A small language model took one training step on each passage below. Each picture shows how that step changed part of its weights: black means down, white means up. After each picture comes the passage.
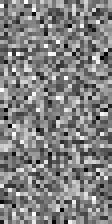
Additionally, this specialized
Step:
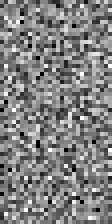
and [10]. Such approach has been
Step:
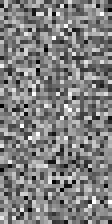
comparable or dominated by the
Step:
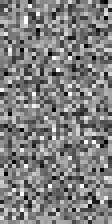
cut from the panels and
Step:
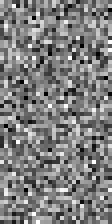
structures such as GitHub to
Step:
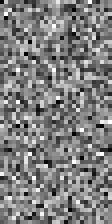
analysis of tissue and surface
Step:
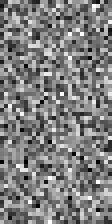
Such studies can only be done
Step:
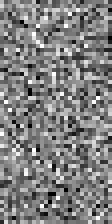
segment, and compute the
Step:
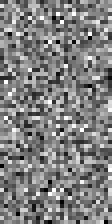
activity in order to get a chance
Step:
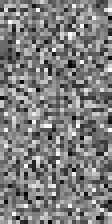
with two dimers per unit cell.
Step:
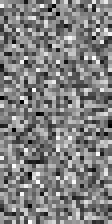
the growth of the saturation
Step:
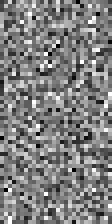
with me, I never had to feel
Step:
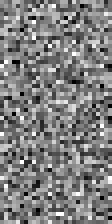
(e)-(q) show three
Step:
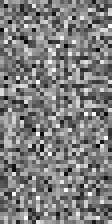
found all possible paths from the input
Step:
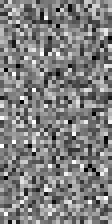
the axial and vector currents
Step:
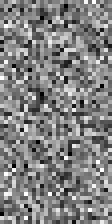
were the study respondent's. The study
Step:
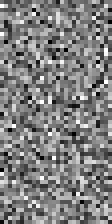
knows, etiquette, including
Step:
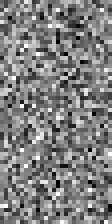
(3.7) of paper~II are
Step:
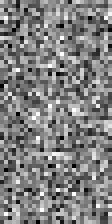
{Large-scale Cluster
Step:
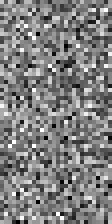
differential and $\dd'$ is the
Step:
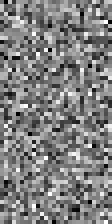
between hypomagnesemia and
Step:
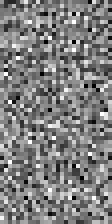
explosions. For the EV
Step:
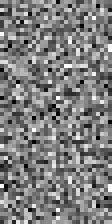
increase grain yield of wheat compared
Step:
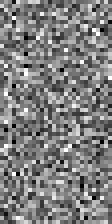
Among them 20 were HCV
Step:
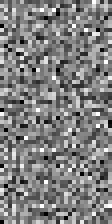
such as DPT, OPV,
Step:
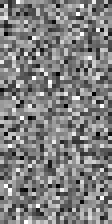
Rainfall needs to be used
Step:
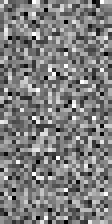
Tables Table 1 Attributes,
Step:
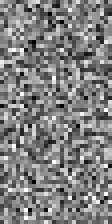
selected from each sub centre of rural
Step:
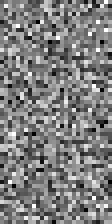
in term of both the naturalness and
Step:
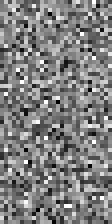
W is shown in Figure 7. The decrease
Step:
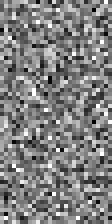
answer: Region:
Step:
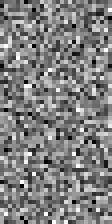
the tightly-knit swarm
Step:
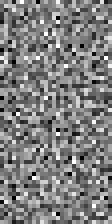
Zhang T, Zhang B,
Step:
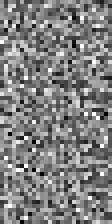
of the CG models by considering both the
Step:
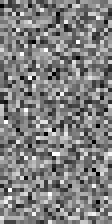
If the conflict is less than or
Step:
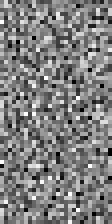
\mathbb{I}(y_i \in
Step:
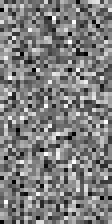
- Original Draft E
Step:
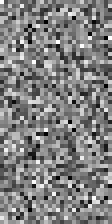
of the delays present in the
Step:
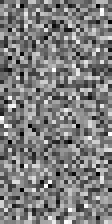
infrastructure for these clusters as
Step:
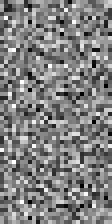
University of Hyderabad,
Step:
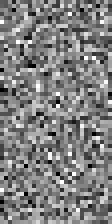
discuss the consequence of having different
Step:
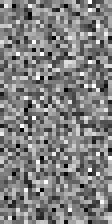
the existing research on the reuse
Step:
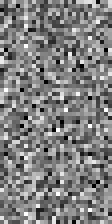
provided to students. 0.310
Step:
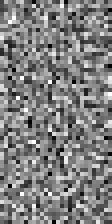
temperature (X_3) and flow rate
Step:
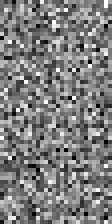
social media in Colleges of
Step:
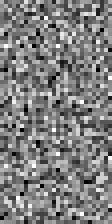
countries, goat milk
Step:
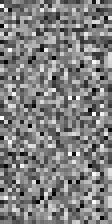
understanding of speech, which
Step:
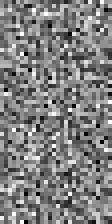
frequency noise was not significantly higher than
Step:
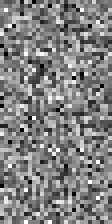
the respondent is collected. The results
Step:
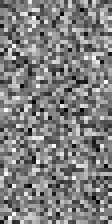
We discuss some of these in this section.
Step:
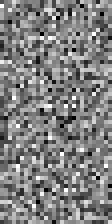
and $[x,\theta]$ remain
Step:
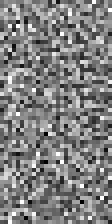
of most scalar mesons is not very
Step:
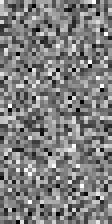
in all months except June
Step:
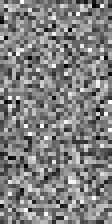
quality based on the low ash content but
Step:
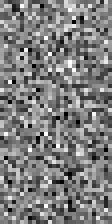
which means that the respective observations of
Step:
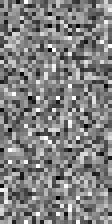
even at increasing discharge rates.
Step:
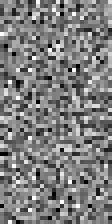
to estimate face position and
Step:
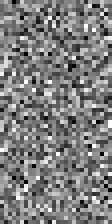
of animals. Table 4:
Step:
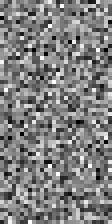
to encode multi-pattern network
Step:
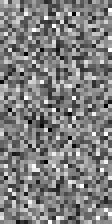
early marriage with their
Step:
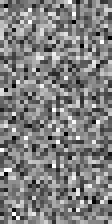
electronics devices based on thick
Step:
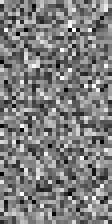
the precision level of opacity
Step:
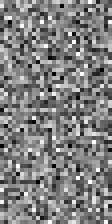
proteins, enzymes, and
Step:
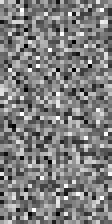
faced in doing outreach,
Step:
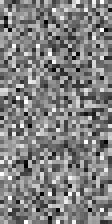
compared to the singlet. When we
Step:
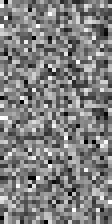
the current subtraction part is represented
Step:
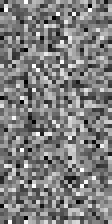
the full impact in about one year
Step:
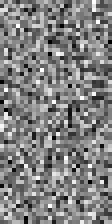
increasing CSM interaction. It is
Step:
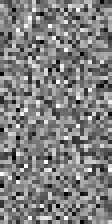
Conflict of Interest: The
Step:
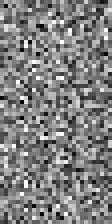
the extracted center positions of the
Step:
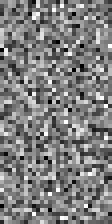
face ; we remember that
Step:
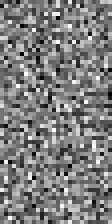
side” in PFP participants.
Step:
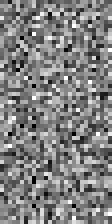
RG equation for $x= \ay/
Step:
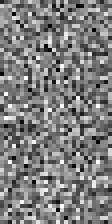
NB: The figure varies
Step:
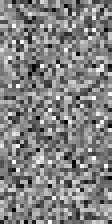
= 1$ in the long-wave models
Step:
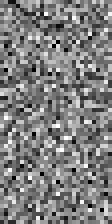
Cambridge in 1998. He
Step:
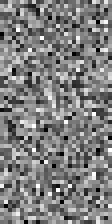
real and divergence-free.
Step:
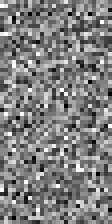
α -OH) with that of
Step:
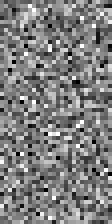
this state the increase of reactive
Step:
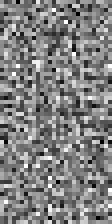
was obtained (Fig. 4). Testing
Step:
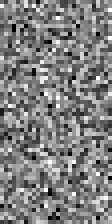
number of RBs per cell or
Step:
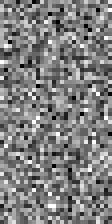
legislative function can be
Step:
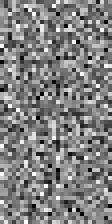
makes it promising and important
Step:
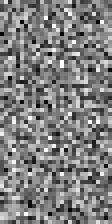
fridge with that of applying the
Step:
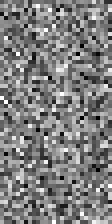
March Anole sampling o o o o
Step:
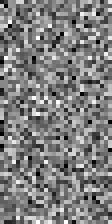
and efficient university counseling
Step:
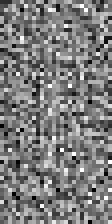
hectare also declined,
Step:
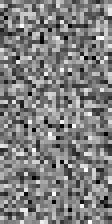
obtains the same transformation rules and
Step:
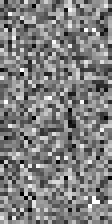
the cavity quality factor including the
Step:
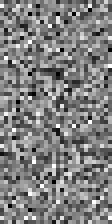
cylinder in which we vary both the
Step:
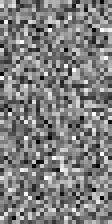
number of WLAN Access
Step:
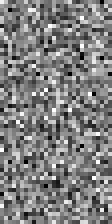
Max, S., Chen, S.,
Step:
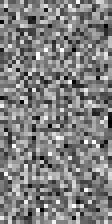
the proposed NC-enabled
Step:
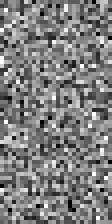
influenced them The results of the
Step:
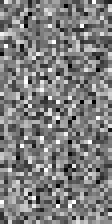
emission if a time integrated scheme
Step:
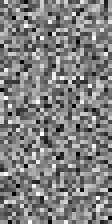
elytral lacunae,
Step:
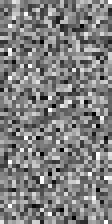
To address these challenges,
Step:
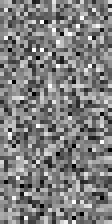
MeV (corresponding to
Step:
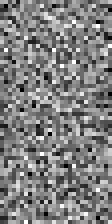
267 sensor entries,
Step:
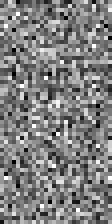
Conversely, at angles smaller than
